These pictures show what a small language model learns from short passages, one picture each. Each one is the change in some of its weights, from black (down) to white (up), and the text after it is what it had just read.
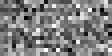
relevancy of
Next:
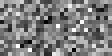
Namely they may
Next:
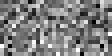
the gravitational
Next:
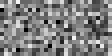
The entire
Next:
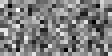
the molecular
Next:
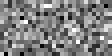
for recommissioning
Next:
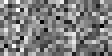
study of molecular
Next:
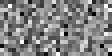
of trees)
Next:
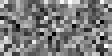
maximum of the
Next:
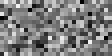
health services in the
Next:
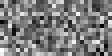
The study of these
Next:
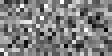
from the cavity
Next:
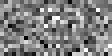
\nu \neq
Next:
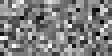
in the prevention
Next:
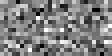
are currently over 20
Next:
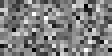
rapid and
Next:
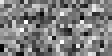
employed by
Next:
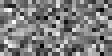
have higher rates of
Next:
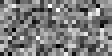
exploit the
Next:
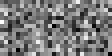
to how to calculate
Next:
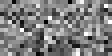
several past
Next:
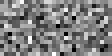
in order to be
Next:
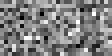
in ischemic
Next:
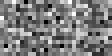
positive effect on
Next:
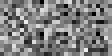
Moreover, the
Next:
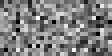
the move. Table
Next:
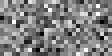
the UK has
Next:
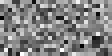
(ages younger
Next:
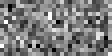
The data collection
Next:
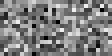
denotes experts
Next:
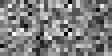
every stellar
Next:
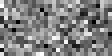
the authors are
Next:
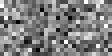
the authors'
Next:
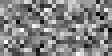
at half
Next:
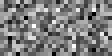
first discussed by
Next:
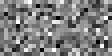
time of pavement
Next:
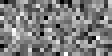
exponents and we
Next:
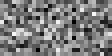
aim to predict
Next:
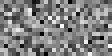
on raw temperature data
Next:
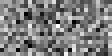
While the current
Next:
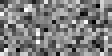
the top position in
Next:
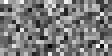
current research interests
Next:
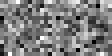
activities and
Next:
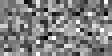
diffusion models
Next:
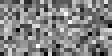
coordinates with
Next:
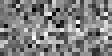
periodic surveys
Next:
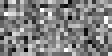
variable $q$
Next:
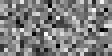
first step to
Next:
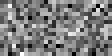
administer their
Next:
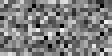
between organizational
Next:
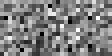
parsing the
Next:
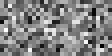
disintegration was
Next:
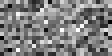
heart failure
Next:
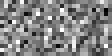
time, we have the
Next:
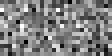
nm, so it
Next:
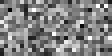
standard CNNs
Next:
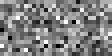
characteristics. In
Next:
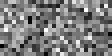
rotation of the
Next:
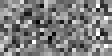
the properties of the 3
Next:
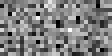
impact. Core
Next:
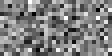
the proposed noise
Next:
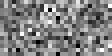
medicine due to
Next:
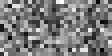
Networks and the
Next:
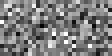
to mass estimation found
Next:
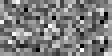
aimed to
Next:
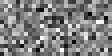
and supervise
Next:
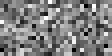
had pallor.
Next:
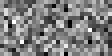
of dimensions
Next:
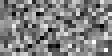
of stressors -
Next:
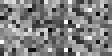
new capabilities
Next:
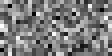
As an example of this
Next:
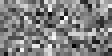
models. For a
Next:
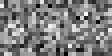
in gaining
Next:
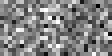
(right) on
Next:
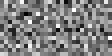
we can show that
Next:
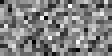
following holds for
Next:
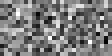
ensure that the data
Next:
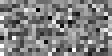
Riess et al
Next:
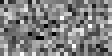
repair was
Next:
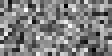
the preform during
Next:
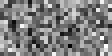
form of $K$
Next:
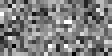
use $X$ as
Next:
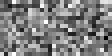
in *Vataand
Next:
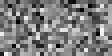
usually seen in
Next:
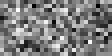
a fraction of the
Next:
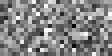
is indeed a
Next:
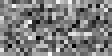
consider the case of a
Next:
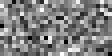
with ecological systems.
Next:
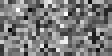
which was above the
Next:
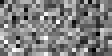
the walls,
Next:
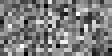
a stratified
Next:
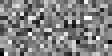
and becomes
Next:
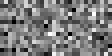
/ Liter
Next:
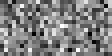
disk material here
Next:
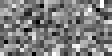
the existence of
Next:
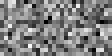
made environmental
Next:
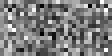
functionalisation of
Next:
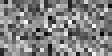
We cannot but
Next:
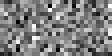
supposed to be a
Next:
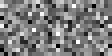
70% of patients
